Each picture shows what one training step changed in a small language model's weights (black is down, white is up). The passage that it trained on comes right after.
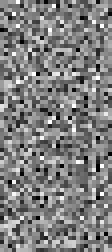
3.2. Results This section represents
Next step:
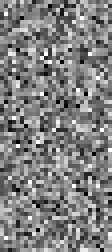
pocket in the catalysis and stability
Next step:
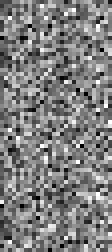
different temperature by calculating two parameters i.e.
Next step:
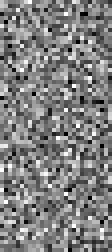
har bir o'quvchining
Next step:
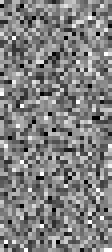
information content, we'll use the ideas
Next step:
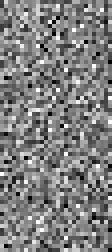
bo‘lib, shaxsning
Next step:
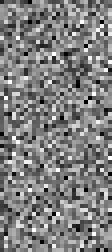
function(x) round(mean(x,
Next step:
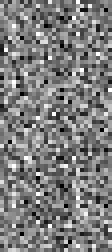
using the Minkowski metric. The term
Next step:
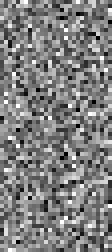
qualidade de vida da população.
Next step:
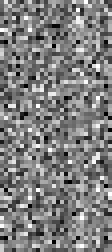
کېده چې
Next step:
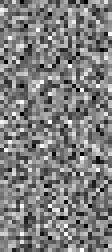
level. 3. RESULTS Of
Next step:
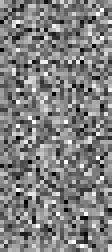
for guiding digital policy and
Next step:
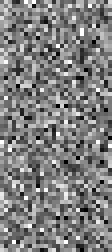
lebih aktif dalam
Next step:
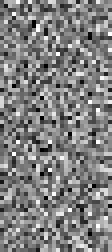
reproduced in Appendix
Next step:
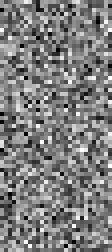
Then there exists a nondefective
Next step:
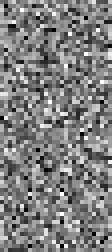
utilizes geophysical and
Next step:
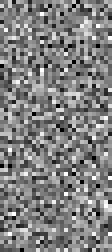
fifth one: إذا
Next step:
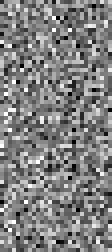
uma ponderação extremamente
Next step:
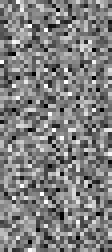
chuqur o'rganish va
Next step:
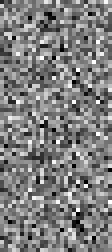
and order situation bukan
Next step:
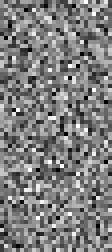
be still fully included in the
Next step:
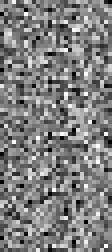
с диффузным
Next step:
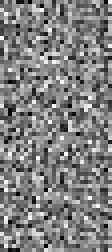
bo'yalib. Rostin
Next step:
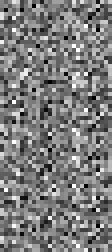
деяких великих
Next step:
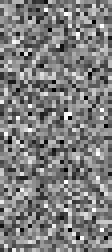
increases significantly with the increasing function height
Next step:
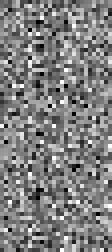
nucleon structure, nuclear effects,
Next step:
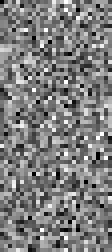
The three-dimensional shape of the
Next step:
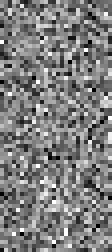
developed for swift and timely
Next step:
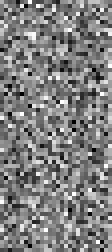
720°C on interface structure and
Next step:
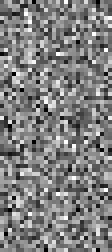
FEL; the layout of
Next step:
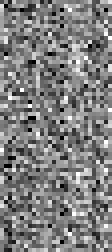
печати П.Е.
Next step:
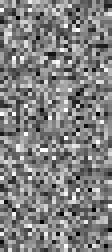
суддів та інших
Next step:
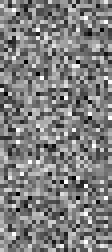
and the organs of the body are
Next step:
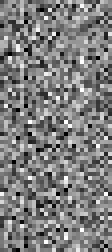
INTRODUCTION IT
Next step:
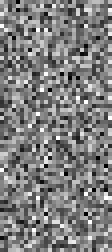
the dual model of education in a professional
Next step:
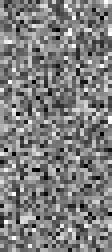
device and location independent. Resource
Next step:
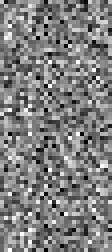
ученик, поколение,
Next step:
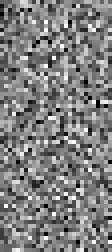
bear in mind that the F814W
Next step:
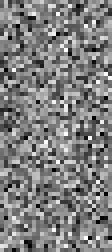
multifactorial etiology of DH and
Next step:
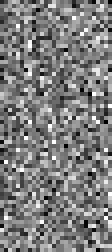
have shown (at $B=0$) that the
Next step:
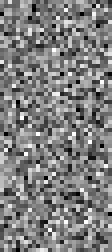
Ya habían cambiado
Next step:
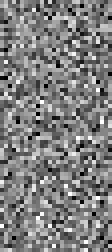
production costs compared to conventional
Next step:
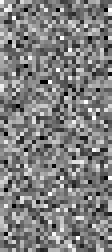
el móvil que motiva dichas
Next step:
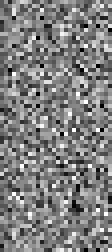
equations $EL_1$ and the
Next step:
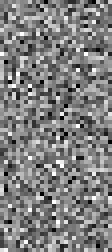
however, phytosociologists of
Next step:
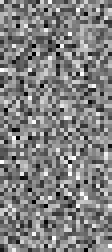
that all field quantities and gamma matrices
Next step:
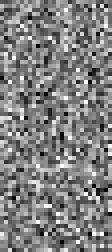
found to have polymorphism and genetic
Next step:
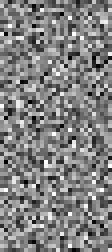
N, Nabawanuka E,
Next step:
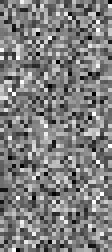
A procedure for optimally sizing
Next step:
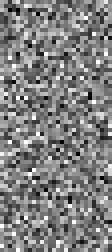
et Worou Houndekon R. D.
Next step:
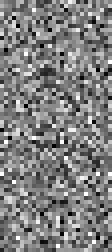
In exhibiting bursts,
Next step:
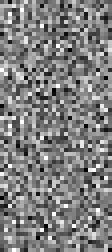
We find that the rapidity distributions
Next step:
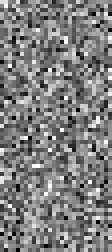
by further tests. In this chapter
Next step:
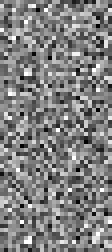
$2b<\lambda$ (see Fig.
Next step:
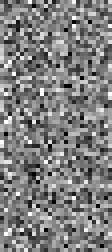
tem um marco legal que
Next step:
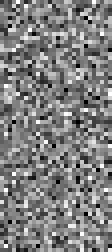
*Mormo maura* –
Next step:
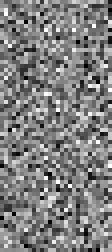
to replace all defective variables by
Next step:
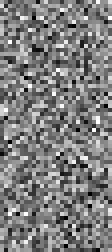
employed a two stage stratified
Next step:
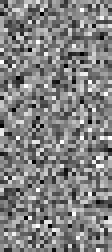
Jual Beli Emas Secara
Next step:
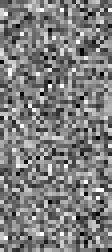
The level of disinfection or sterilization
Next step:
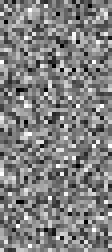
saddle points are the following:
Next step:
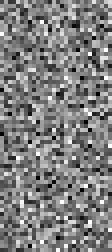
and electrical equations of the bolometers
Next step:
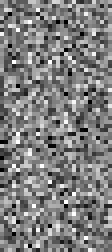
accuracy of the experimental data on binding
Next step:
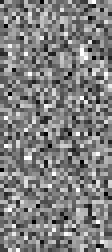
that it is calculated using $T^{\rm
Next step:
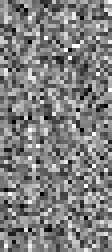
scenarios, where agents could communicate
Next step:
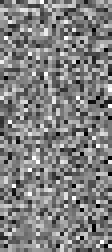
instrumento fundamental para a
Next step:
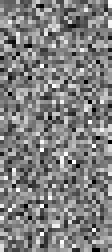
esse quadro somaram-se
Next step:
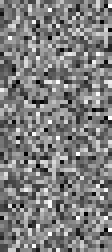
phase factor of the ground state in a given
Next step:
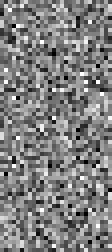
dece sa cerebralnom
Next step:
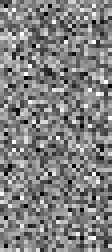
no universitarios fue muy
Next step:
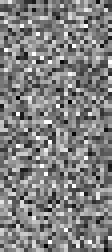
experiences, which is central to
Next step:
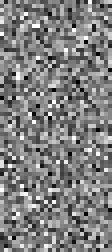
To examine more closely the distribution in
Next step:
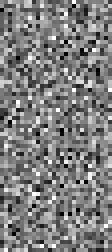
off its parameters, sometimes it suffers from
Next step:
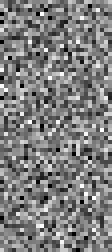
based on scratch wound assays and
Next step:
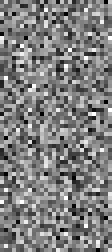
that interacts with one or more lines of
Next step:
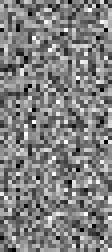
identidad personal, los ciclos
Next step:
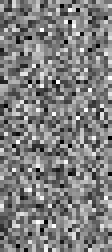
all individual participants included in the study.
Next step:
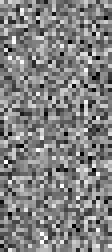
results for RQ2 shows that most research studies
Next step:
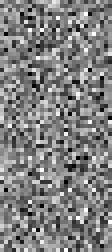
vez se despachaban unos y
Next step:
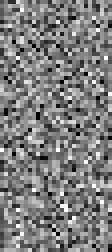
yanada chuqurroq
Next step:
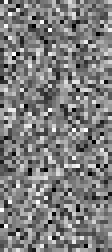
minimum energy (supersymmetric),
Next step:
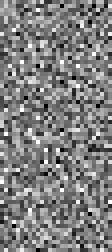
study, the following recommendations were
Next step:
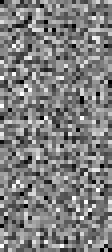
enjeux du contrôle
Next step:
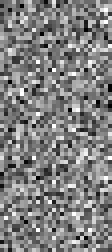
galaxies, IZw 23,
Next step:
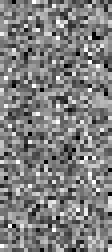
zabawy ruchowe, -
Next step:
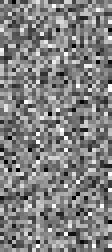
asosda har oygi jurnal
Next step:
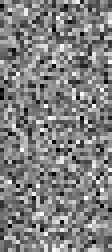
is characterized by rapid development of research in
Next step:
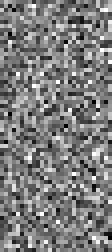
of $S\leftarrow_p [n]$
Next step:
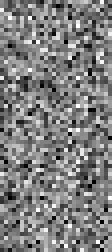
backcross methods and advanced through
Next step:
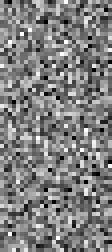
so'zlar: raqamli
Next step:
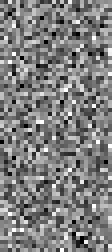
displacing the electrons orbit center
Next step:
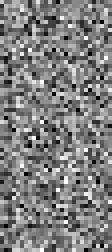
ms. The distribution widths exhibit
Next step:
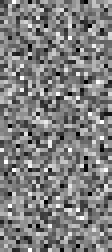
olinadi. Kiruvchi
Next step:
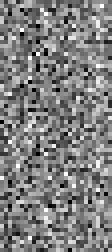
this. The way forward In order for local
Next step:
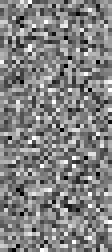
nas escolas, não foi
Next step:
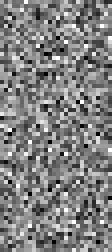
bo'shatib berishga
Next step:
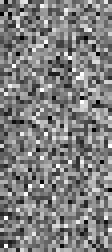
the share of RES in the energy mix and
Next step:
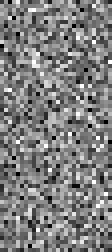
$ps,ss$ combinations of the
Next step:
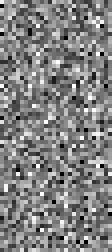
with the Onsager's principle
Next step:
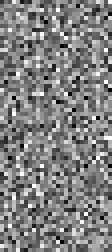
iboralar:** Tasviriy
